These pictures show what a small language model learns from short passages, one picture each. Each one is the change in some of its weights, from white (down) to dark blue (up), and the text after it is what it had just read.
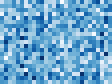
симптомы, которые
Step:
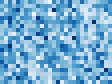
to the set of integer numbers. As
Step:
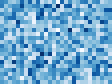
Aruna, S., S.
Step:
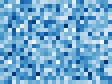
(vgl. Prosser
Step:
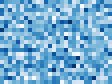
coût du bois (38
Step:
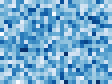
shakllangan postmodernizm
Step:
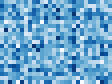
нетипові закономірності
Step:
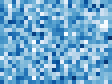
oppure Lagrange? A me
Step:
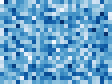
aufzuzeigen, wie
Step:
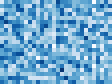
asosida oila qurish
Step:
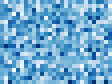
observed above. \end{rem}
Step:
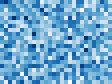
the functions (5.2) and
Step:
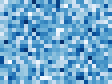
\noindent \textbf{Theorem 1
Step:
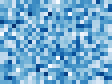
square-integrable functions, defined
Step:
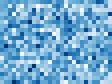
derivative. \begin{proposition}
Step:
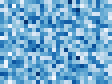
funciones docentes. Barbón
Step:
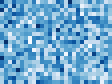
nu a putut porni de la
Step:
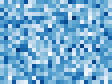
due to the use of change in points
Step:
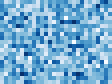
of [1], the function
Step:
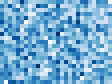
$\mathcal{M}$, and vectors
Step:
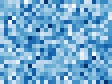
i podejmującego
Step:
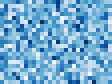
= |K|$ be a map which
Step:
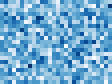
order exponent into the left hand
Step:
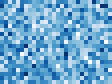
paradigm, based on the
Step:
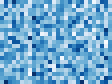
explain the recent success of
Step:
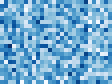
present two results, conditional on the
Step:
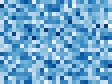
Chu Y-W,
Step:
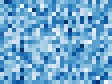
$\B(\H)$. Let us recall
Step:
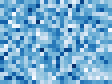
interleaver is slightly
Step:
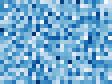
а з іншого, –
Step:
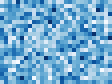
a one-to-one correspondence
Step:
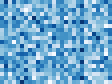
only due to the fact that the functions
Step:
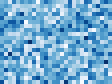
such that $k=0$. The
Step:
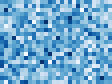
Conjectures of the Birch
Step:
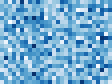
в центре ИВ АН
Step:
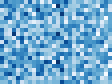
e a falta de EPIs.
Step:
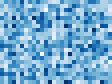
Революції Гідності
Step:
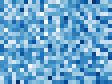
bien-être, la satisfaction
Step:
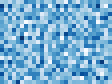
esencia se relacionan con delitos
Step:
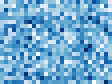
других признаков
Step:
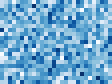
the (classical) ridge
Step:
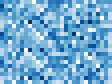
qatlam qalinligi
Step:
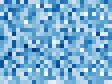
u yarim yil
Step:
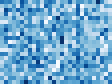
vez que diminui a
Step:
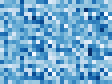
هذه القضية
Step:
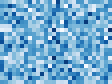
\Big) \bigg)
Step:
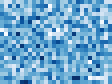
que suelo visible (que
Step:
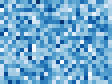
bilim beriw,
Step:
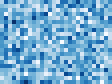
the domain $\FOmega_{1
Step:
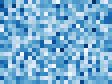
o retiros del trabajo, pero
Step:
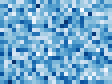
slice rank method resulted
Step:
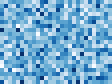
las cantidades de trabajo
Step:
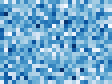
\end{equation} Thus, the
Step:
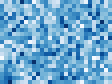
if the subcategory generated by
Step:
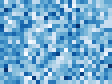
X$ that lies in a closed
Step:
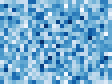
water availability in the
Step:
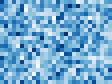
parâmetros de qualidade da
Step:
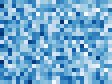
ta'sirni ko'rib
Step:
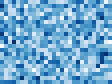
torna o gênero, no
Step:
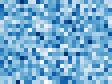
polêmicas ficou,
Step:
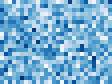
attracted by the unit
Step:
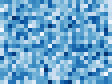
медицинских наук.*
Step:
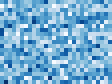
$ \lambda_{min}\approx
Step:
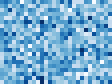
Aslini olganda har
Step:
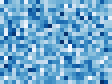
harapan hidup, dan
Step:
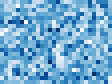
and equals 1. It is not
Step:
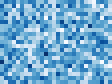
milliy turizmni rivojlantirishda muhim
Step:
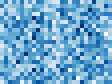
рекламе», но
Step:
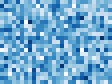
of the hiatal
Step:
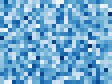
not seem (to our knowledge)
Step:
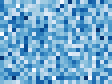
of articles on the comparison
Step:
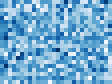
has significantly expanded its
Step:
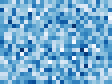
va mentorlik -
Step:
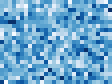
free generators. The set of all
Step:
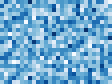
processo gestalt-
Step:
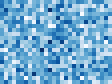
converges almost surely and hence in
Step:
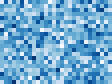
та практика. Дослідження
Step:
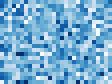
do trabalhador na Atenção
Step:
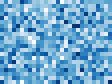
from control on the covering constant of
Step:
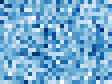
en condiciones de equidad e
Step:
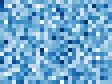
\quad F_R = mg
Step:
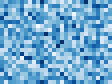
meio de signos e instrumentos.
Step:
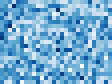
attenuation coefficient. Some
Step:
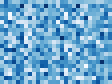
teikia paslaugas
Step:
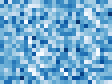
we will consider the case when
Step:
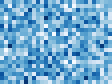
X_+\Theta = \Theta
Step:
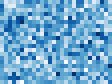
the $p$-Huber function
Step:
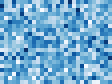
is assumed to be $$ I={
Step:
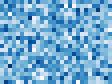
grai popular, cea mai
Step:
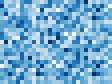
i.e. a set of
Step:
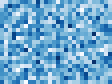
readily derived for the null hypothesis
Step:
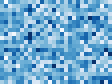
повышение эффективности
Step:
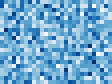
informação**. S.I,
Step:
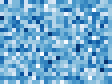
сприяє не лише
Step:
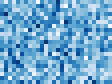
\end{definition} Recall that a
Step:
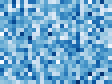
2016). Essa legislação
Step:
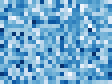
controlados da área
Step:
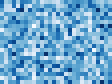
Á. M., Vivar
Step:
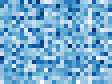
роках ХХ ст. –
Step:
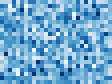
comunidade escolar. Essa
